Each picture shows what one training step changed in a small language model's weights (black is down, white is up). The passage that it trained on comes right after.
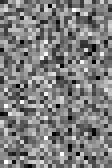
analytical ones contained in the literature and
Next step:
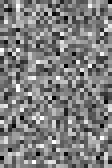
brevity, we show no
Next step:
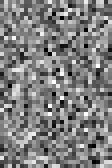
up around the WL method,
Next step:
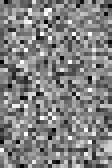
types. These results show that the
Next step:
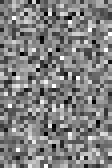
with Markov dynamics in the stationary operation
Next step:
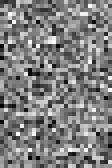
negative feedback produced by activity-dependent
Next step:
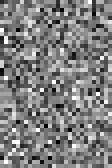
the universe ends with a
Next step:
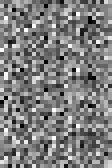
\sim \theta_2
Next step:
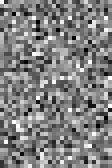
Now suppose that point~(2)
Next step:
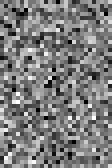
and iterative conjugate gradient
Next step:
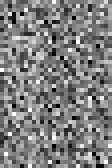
of the insulation resistance in
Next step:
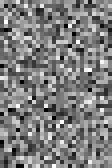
is deposited mass on
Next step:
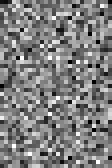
is absorbed by the
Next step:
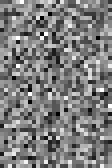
claim of being a truly
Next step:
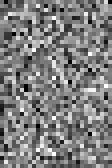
planet-mass bodies
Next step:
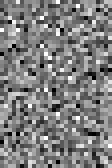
computations of the outer generalized inverse
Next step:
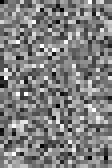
the membrane area; thus,
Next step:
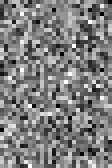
was essential to comprehend how
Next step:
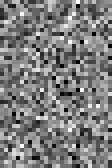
dendrites in liquid
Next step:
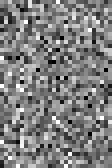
the stated goal of bringing
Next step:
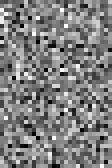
for a particular set of harmonics
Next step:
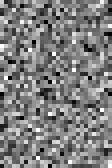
to Lebesgue measure (see
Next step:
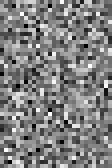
energy dissipated. For
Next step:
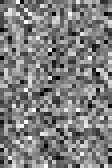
and the surface modes parametrically
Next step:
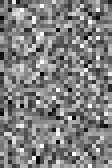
India, Tel-
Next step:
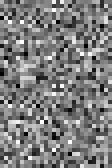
key correlates of NP
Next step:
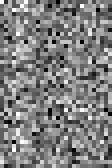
we obtain that actually we have
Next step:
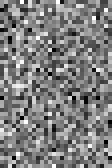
and a high willingness to
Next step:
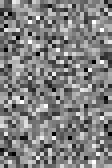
(AIMD) simulations to
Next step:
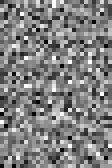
orthonormal normal frame with
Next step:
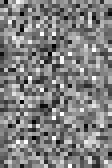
experiments. IOI in this
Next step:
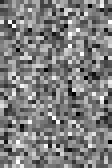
over $c$, so that we
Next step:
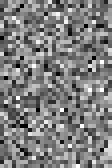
examined the literature surrounding specific
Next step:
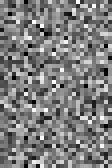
summarized as follows: 1)
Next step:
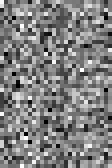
construction planning phase. Thus, construction
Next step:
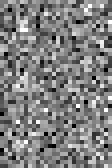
weakest link models that as
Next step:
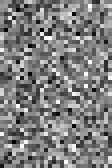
Vol. Article 33. -
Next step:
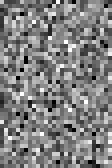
equation. We just need the following
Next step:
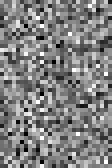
subgroups has been constructed by
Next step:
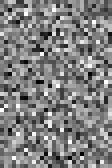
`central' node with a
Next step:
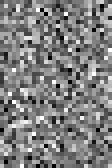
degree assortativity, the
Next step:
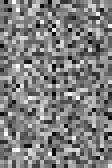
of color, creed and
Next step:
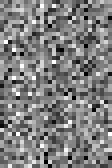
CBL as a field of
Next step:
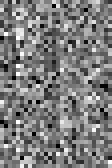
a menu, focus should
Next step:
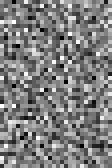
A New Inhibitor of
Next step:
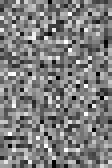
interested parties in the form of
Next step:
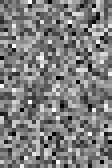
d/n$, and if
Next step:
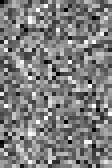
results and notions from the paper
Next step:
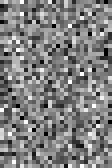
inexact Newton methods to
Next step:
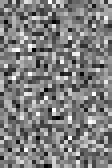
{Superconducting transition temperature
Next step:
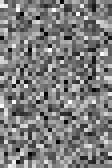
\omega)( \omega ' )
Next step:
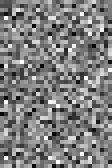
practice and crisis management effectiveness
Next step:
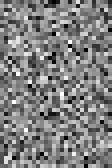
l) - forms with respect to
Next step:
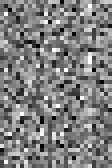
the community inhabits parts of
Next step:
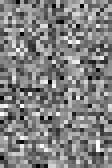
$\s$. By linearity,
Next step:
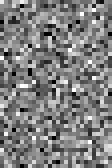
classification theorem says that the
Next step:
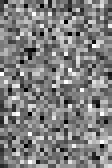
used in magnonics, both
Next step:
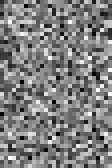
when the form factors are replaced by
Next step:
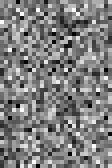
in any remote storage system
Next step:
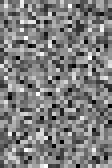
only in terms of the dimension and
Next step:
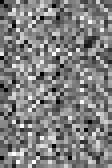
IF-PCA procedure,
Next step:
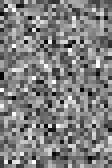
with a blended iteration, which
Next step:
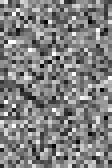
foreign language lessons, various
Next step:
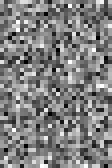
$n$, it can be defined
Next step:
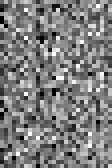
Depending on the specific
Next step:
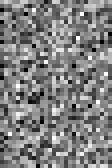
By comparing the signal output in case
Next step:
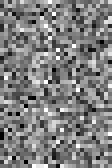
stochastic Fubini theorem and
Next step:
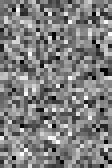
Alternatively, the phase boundary
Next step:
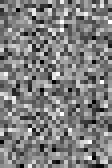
approximate since the ambient de
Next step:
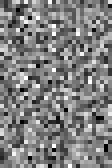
Poisson brackets. However the
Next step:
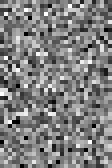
value) associated with the best global
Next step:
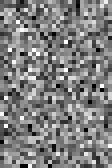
using the same ingredients considered
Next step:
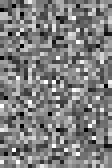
$K$-linear abelian tensor category
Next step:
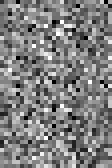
and Mathematics in Preschool
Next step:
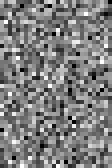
scattered pebbles represent
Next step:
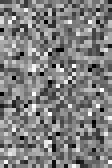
to the solution of the program
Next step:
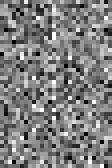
We haven't yet introduced in
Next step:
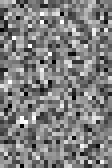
igneous origin were determined
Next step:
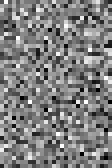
Peru, this first record
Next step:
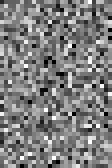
the source terms associated to the
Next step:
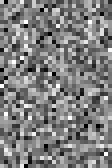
expansion not only helps preserve
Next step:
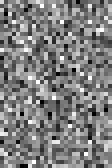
it on the left-hand side
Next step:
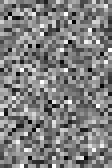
migration does not greatly
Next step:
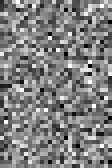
computation is limited by memory bandwidth
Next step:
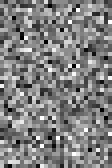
quality. The mixed ratings
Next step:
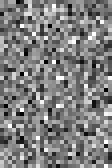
Zoos' Print
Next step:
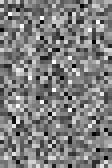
the equatorial plane due to
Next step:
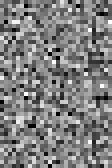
On the other hand, legislation
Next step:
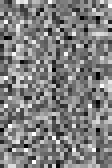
of these approximations, we can
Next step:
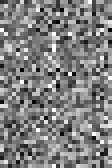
the early universe there would be
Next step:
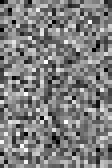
and without any associated costs of actually
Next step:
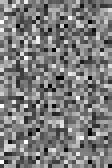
d\tau. \nonumber
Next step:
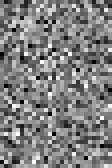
connection spaces}, Appl.
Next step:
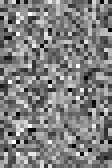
weeded. This indicates that
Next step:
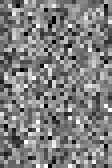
in this paper. We also study
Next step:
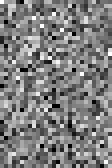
system and the conservative approach
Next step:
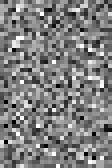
environments clean and healthy,
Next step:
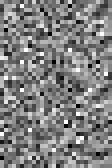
grows more rapidly with
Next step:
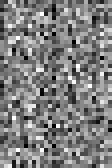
Date of validation by the
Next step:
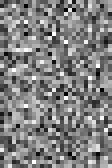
machine learning, respectively. The idea
